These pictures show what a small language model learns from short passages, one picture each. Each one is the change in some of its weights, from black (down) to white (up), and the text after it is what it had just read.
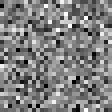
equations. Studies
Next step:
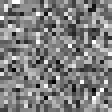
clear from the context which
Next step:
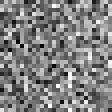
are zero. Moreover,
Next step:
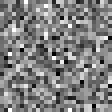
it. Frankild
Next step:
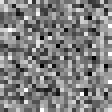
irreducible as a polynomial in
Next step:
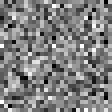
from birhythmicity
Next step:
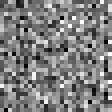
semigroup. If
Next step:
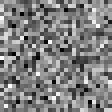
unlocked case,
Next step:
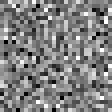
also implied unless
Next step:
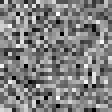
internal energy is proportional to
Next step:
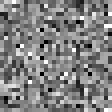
constructed before. We want
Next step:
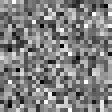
determined. We use the
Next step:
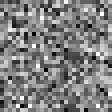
more complicated
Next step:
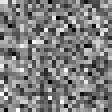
situates inside this
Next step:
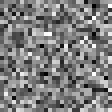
we had. If we
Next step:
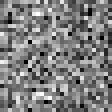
неча соат
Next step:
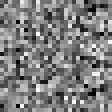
planning projects in
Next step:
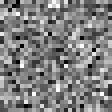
Its Laplacian and
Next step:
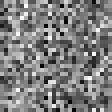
badiiy tasvir
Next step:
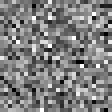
We say that a point
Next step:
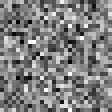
solution. Iterative
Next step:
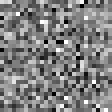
radiation fields of}
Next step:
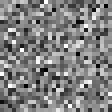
challenges for different numbers
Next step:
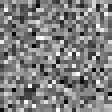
the minuscule
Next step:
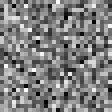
a tighter
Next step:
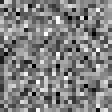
with the heat
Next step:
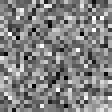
birational action of
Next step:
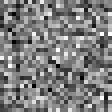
coletar e
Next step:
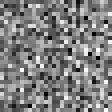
phase} and indicates to
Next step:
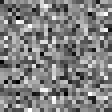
El cantant i
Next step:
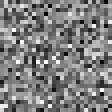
consider perturbations in order
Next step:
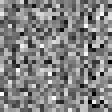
edge triangles,
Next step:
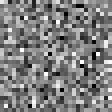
equations a $-\alpha
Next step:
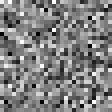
to the mapping cone on
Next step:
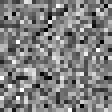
The author wishes
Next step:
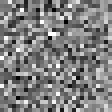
conservation properties of the
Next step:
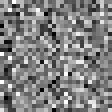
quantified numerically.
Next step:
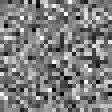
to overcome these
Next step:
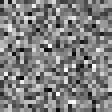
The target density is
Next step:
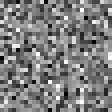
- & \qquad
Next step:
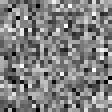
complex nonuniform
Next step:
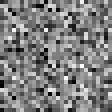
continuum where the RV
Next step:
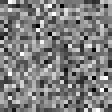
for instance exotic special
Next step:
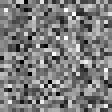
relation $\nabla\circ
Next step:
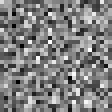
method that can be applied
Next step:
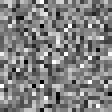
H. Schmidt
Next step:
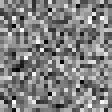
reason that we must construct
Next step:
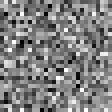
radiation will be either determined
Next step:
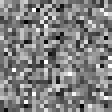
IT infrastructure does
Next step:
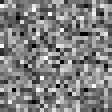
of Contemporary
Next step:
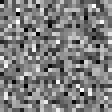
as $Q$ is
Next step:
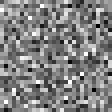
jurnal Ingliz
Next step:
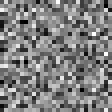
general stochastic hybrid system
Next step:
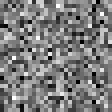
en grande
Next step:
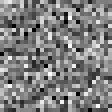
stable complex vector bundles
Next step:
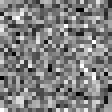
that $p(\rho
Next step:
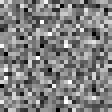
of forgetting
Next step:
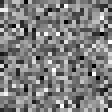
in the general case,
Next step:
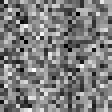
de caráter
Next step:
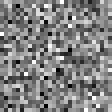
set. AMD
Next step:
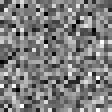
time cost without any
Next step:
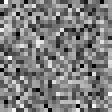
projective connection is defined,
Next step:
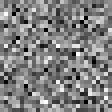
with parameters $ A =
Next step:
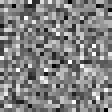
the definition of random variables
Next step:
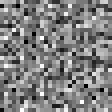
to the smallness of
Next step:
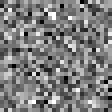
density changes, one can
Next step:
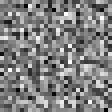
generalizations of the classical
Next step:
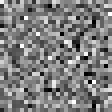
overplot a kernel density
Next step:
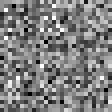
$\theta$ the correlation
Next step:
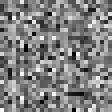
їх «з
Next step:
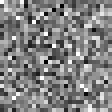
effective ways of
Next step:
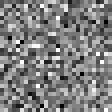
near degeneracies at
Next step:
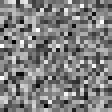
In order to highlight this
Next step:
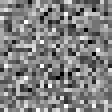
was to include the
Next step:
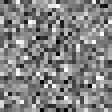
Improved One
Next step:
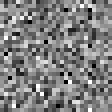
according to Eq.
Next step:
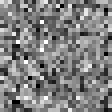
of isomorphism classes of
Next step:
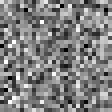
of two successive
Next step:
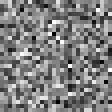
*does* give
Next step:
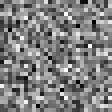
virtual energy bids are
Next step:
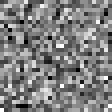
/ FINEP
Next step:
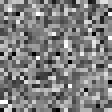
ao pensamento
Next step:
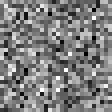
de Lie, chaque
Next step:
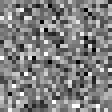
a K\"ahler
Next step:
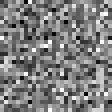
this case no phase transition
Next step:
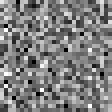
scalar field plus perfect fluid
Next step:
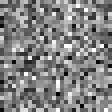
the binomial coefficient
